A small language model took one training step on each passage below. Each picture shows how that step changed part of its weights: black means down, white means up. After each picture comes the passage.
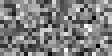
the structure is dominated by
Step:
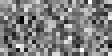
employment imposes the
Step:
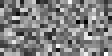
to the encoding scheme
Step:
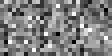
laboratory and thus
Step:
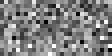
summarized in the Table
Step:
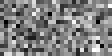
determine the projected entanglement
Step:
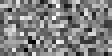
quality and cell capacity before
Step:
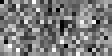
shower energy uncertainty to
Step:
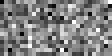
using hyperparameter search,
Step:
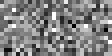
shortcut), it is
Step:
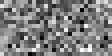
internal representation is still
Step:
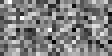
class, it will be
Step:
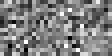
balance three interdependent properties
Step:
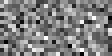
Hence, the detection of
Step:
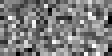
Similarly, river
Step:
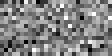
and social norms
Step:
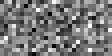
assessments of the
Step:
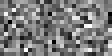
our case, the
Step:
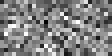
high in AIDS
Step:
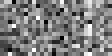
conflict of interest regarding
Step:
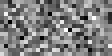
our MD simulations,
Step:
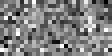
are several methods to achieve
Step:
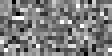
that help to distribute
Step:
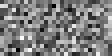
available, as well as
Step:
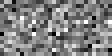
[4]. Some studies
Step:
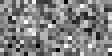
is one nature-based
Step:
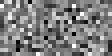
decoder selection,
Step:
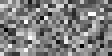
objectives. In the absence
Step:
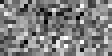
OF FRAME
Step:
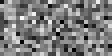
settling, the
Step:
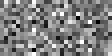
hence work of compression increases
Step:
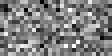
developed, enriched
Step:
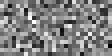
online fashion to
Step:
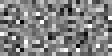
of time steps. The
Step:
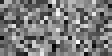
conditions in control,
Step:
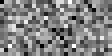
effective for the delivery of
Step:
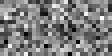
an arbitrary simplicial
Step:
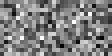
the cake were
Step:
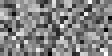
the different levels of experimental
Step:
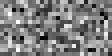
estas personas que
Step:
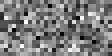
sets. Such situations are
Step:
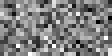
the study of these
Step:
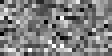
BBA for business and
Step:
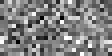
optimal solution to one objective
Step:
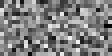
to priority year.
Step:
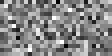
social roles or
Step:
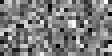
linear kernel function; it
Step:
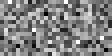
development agency to the
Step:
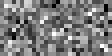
overfilled as the
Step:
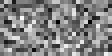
[11] while poor
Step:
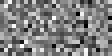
social performance standards that directly
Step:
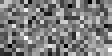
financialization Source:
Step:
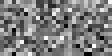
upon the addition of various
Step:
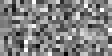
of the mean molecular weight
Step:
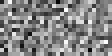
conference was set for
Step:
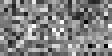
of the curvaton
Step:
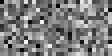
experiment with a sample size
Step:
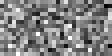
met. Generally
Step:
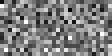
11.** The comparison of
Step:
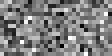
neighbors and the
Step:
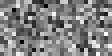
reproducing the main results
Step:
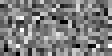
Figure 2. Cont.
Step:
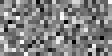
another aspect to the role
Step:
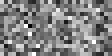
in the table clearly show
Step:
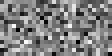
inference. This was shown
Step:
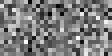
Department of Agriculture
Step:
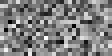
full-time or
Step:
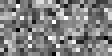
Gaps Swiss
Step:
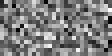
$\Delta t' =
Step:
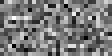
source is present at an
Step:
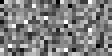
effective gestures
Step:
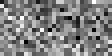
HWP and a
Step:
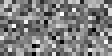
privacy and protection.
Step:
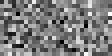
showed that there was no
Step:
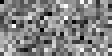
fit seamlessly
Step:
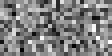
the European Commission
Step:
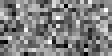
the strips and
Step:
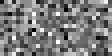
as a function of various
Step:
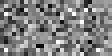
were used to study the
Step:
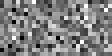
can encapsulate
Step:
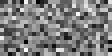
and the second one
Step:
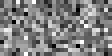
can provide an integrated approach
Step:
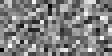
matrix obtained from the
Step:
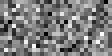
our own tools. In
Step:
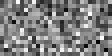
will move to the minimum
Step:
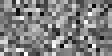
which amount to $\approx
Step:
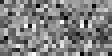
Statement of ethical
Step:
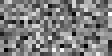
rules, we extend the
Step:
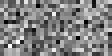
they are related by
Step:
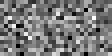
different frequencies to reduce low
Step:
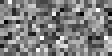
on GRT
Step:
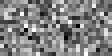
an exponent $m \!
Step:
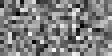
to each other. A
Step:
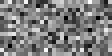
market arises from its structure
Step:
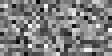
been made, the
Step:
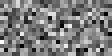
maintaining performance comparable to
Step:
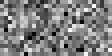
Any fixed point
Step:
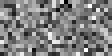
the known spectroscopic values
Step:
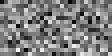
first order layering
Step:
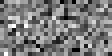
nonlocal term in
